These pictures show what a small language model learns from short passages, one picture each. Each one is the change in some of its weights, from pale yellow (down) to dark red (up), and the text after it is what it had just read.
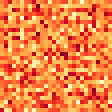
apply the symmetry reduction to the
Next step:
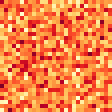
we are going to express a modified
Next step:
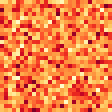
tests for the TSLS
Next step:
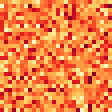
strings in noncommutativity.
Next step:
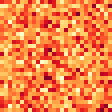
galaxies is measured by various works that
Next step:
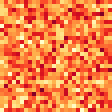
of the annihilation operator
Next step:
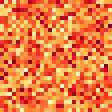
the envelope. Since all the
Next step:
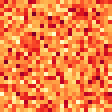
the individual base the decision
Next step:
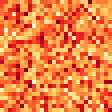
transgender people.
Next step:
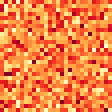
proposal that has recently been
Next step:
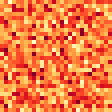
in the two richest and the
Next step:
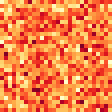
1** presents that as we increase the
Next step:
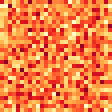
vertices that do not correspond to the
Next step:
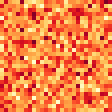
and depletion times less than
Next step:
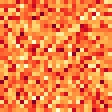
non-freely generated CB
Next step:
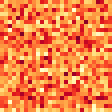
nature of the nucleon and the
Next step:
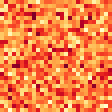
the following Ward Identities
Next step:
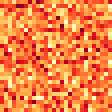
are not quite as simple as
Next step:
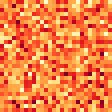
$\mathbb{Z}_N$ domain
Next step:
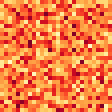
independent of the matter content in
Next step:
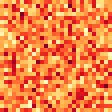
cool hypergiant was
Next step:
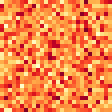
cancel out its interesting
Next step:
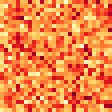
fluorescence in accretion
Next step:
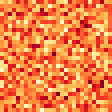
operator $\hat{\cal L}$ only),
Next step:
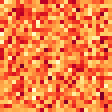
the equation of motion, energy density and
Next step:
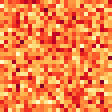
fluorescence count rate as high
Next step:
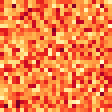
electric dipoles in this
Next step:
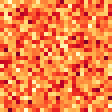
``{\sl in order to relate the
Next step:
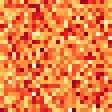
quantum effects, it is possible that the
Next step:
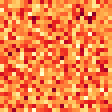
(f) indicate constraint grid
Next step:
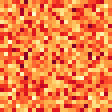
above 10 \% with only GDD
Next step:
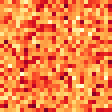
Herschel/HIFI observations
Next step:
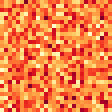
parametric oscillator in the
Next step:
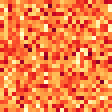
Nyquist instability criterion
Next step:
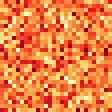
$3\,\mathrm{keV}$, which
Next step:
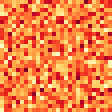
equilibrium magnetization
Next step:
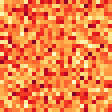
we analyze the interferometric data on
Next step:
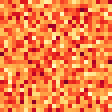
words, it is experimentally
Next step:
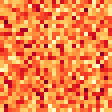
improve the accuracy of the
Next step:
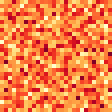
The Monte Carlo data corresponds
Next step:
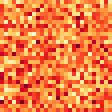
| ## 4. Conclusion
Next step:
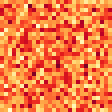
packet sojourn time. This
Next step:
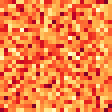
\ref{fig:Fig2}. The
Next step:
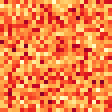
in duration between consecutive
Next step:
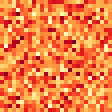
larger than CBWC, and the
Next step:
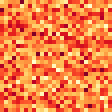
measurement of the above defined asymmetries
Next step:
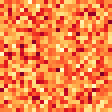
Equipartition Property
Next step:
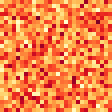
introduced. It is important to note that
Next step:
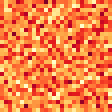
LiDAR feature as the
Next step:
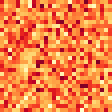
highest RHIC energies.
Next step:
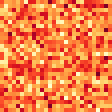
by the size of the circle at
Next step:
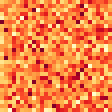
practical co-pilot and agent
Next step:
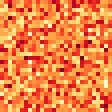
a Riemann surface that consists of
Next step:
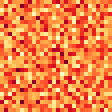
nor disproven at the moment"
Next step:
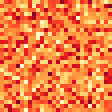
metallicity relation for
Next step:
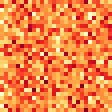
instructive exercise to
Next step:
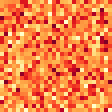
corresponds to energies of typically
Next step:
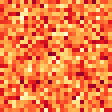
boundary between VW and DVW
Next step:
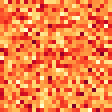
calculations may allow to obtain a deeper
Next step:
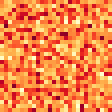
of 40\%. Equivalently
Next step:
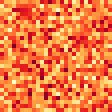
the coordinate time and the
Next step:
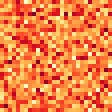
the beads is estimated as the
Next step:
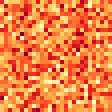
growing length scale below at
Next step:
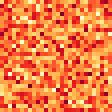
that for small Prandtl
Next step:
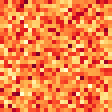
a special kind of definition for
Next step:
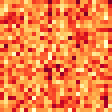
$J-$band slope of
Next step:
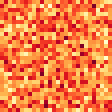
h^{2} \rangle$ can be
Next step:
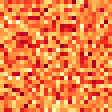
of 2080\,m) during the
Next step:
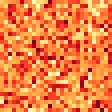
and astrophysicists such
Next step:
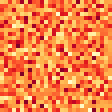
electrical field} To obtain more information about
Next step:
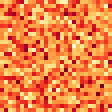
same cross section area, thermal
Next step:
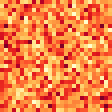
we use other traditional models of
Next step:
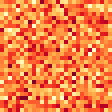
gluon self energy are gauge
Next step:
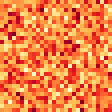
accordance with the membrane theory
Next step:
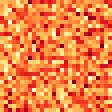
as long as the data is observed with a
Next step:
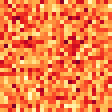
\end{equation} after regularization.
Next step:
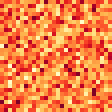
also a lot more Gaussian
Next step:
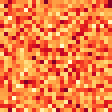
in \eqref{LambdaH} have standard
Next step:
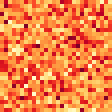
in the Sect.4 we are able
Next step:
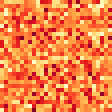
ionic) and therefore well
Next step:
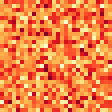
space of possible solutions is intractable for
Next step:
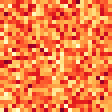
well as longer-term trends
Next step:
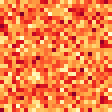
the reflection operator on the
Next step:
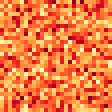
the jerk invariant is
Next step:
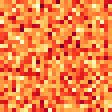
different mechanisms. Additionally,
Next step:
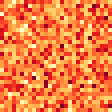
In conclusion we study the CR
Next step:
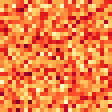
primaries which produce them
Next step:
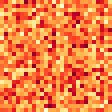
close-up view of the
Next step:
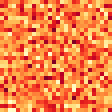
option. Wind speeds are
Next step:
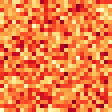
for the transverse phonon, where
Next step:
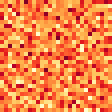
walk on a four-dimensional
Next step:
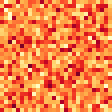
instances, the summary of the
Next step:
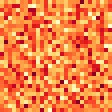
and most spectacular examples of
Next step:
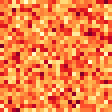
is seen to be reduced while the other
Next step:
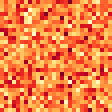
sufficiently small learning rate
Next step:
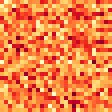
of the coefficients in the sum
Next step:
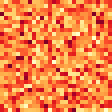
The interaction of interest is induced by the
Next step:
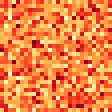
state traverses the cavity. The
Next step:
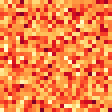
a point-monopole. We have also
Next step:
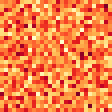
fields are doubled as well, and
